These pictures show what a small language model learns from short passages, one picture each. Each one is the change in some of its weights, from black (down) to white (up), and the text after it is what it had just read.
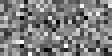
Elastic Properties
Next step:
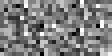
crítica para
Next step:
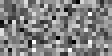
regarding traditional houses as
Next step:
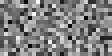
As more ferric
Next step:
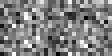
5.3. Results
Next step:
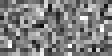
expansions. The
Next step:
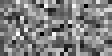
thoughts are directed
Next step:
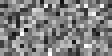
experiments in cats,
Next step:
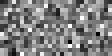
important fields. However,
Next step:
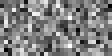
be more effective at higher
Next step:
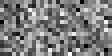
this, we adopted the
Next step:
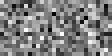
doctrina del
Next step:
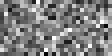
of customs procedures
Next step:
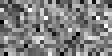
each statement is set
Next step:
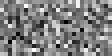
ve Des Schwarze
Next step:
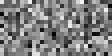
two-jet inclusive
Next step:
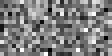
students from different academic
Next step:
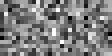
of nitrogen
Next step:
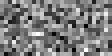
plataforma, de
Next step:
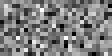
la generación de un
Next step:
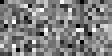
will then use a machine
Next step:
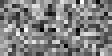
discentes sobre
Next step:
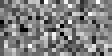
The first section seeks
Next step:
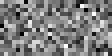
Xulosa qilib
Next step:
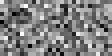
that their source S1
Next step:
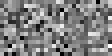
estudio está en
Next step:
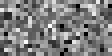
{\it confusion
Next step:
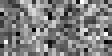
the gauge groups of
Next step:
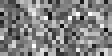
the all the respondents did
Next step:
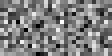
child care sector, as
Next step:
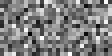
beam algorithm* The
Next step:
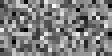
It is said that in
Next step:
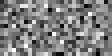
noted. Our sample had
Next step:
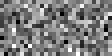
caused by extremely
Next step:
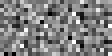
mas discriminados
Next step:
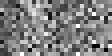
the observed intensity of the
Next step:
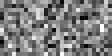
interfaces. For ideal
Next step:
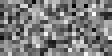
periodic hills of
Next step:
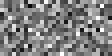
as GDM. The
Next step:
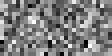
depth to the top boundary
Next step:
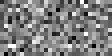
eigenvalues can be
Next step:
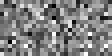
in China. Although India
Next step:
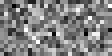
on the tractor.
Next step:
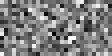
a space-time with
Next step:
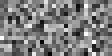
energije v
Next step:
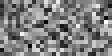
operation and, by
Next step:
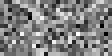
to the 19th
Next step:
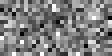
such as pionic
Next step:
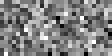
at the extreme
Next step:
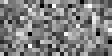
Drug Reaction,
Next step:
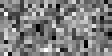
plant per picking
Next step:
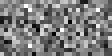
и развитие
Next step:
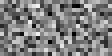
Padrões de
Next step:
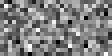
and enablers to
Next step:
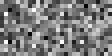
of 3 year age were
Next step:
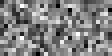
has published technical papers in
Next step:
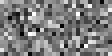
y estudiantes de
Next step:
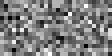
po sobie
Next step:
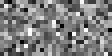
and its principal components:
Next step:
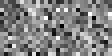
the evaluation was still
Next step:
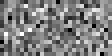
possibility is the divergence
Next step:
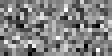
os recursos
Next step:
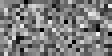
manometer, on
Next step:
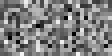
modulation of gene expression through
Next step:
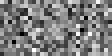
Carr's index,
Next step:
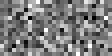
Square Error
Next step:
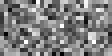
of the capsid
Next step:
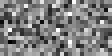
у нашем
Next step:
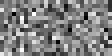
adapt to the realities
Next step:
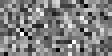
smoothly. This review
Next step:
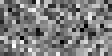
of $J$, the
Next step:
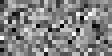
paper focuses on the
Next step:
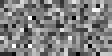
code only shows a slight
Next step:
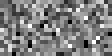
available for middle mile
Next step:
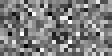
hak anak
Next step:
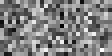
over the years followed by
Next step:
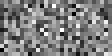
surface, especially a
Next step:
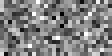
as areas involved in the
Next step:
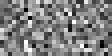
Susan C.
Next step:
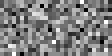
have accessed it,
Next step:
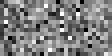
systems we have considered a
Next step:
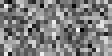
and Radish
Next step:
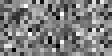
centers of the
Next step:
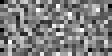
performance organisationnelle
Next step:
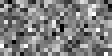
and the genotype x
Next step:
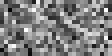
of some of the
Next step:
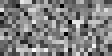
the R\&D
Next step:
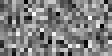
first the answers to
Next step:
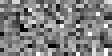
e feminino,
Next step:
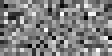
employees in the United
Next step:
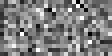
sizes. More interestingly
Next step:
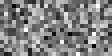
on the training speed.
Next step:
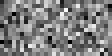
plot them in Fig.
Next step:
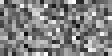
in abstract ways with
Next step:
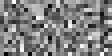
contemporary challenges.
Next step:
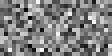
Salmaso et
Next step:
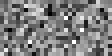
reservoir and other
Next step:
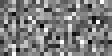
estimate. The estimates of
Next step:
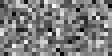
It is clear that
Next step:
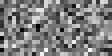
constraint of angular momentum
